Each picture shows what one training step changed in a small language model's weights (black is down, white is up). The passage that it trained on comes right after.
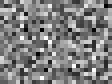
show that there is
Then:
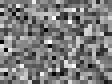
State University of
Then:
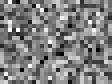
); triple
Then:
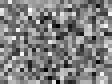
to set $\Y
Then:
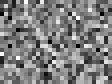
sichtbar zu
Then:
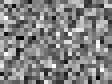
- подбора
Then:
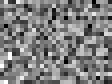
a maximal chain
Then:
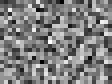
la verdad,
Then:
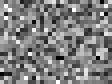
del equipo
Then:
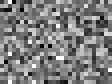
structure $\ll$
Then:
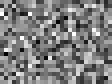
for all complex numbers
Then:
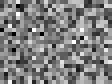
tratamento de
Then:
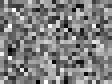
has size at least
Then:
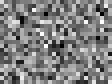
in the proof that
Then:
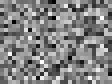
subsection is to
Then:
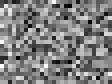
b \cdot
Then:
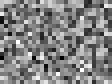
da Silva
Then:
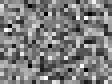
one defines
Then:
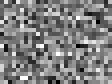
the Lie algebras of
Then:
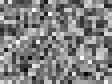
kuat dan
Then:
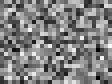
enables more
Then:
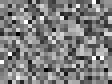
excess of a
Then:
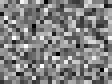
We show that for
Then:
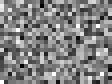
uma empresa
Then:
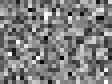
dep. de
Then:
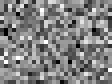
noch gar
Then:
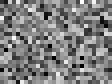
integral. Also
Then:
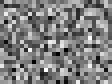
order to use the
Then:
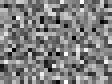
above formula and
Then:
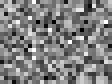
season of
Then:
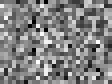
\beta =
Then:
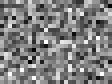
of current
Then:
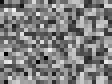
va adabiy
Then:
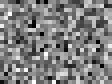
\item For any
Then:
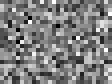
invariance to
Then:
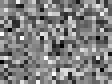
in part by
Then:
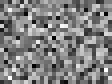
yang menjadi
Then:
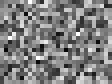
have \[
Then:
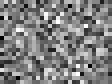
aus. Das
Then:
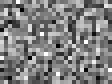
significativa do
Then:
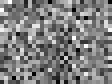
uniform exponential
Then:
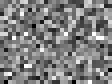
The interwar
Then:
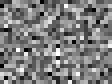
Mean Square
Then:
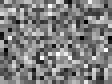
that we previously
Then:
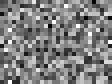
moins les
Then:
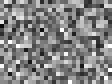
но с
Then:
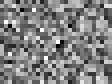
halves of the
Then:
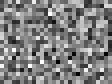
la evolución
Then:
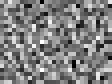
inductive proof is
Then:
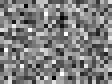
As reported
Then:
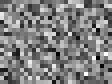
shown to have a
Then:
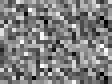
on cells
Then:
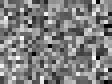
Define the operator
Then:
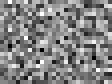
projective case using
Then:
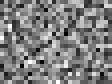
a family of
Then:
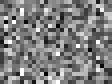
$$ Introduce
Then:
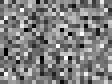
the diagonal
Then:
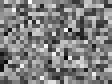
with the following
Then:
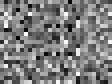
small enough,
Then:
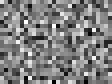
respect to the
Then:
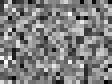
ser sem local de
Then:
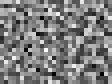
estimator of
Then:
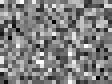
continua and
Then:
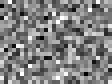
for children
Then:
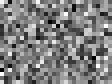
and $c$
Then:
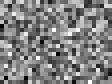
мови (у
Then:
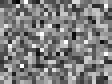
and so it is
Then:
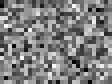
of Ref.\
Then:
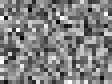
que requieren
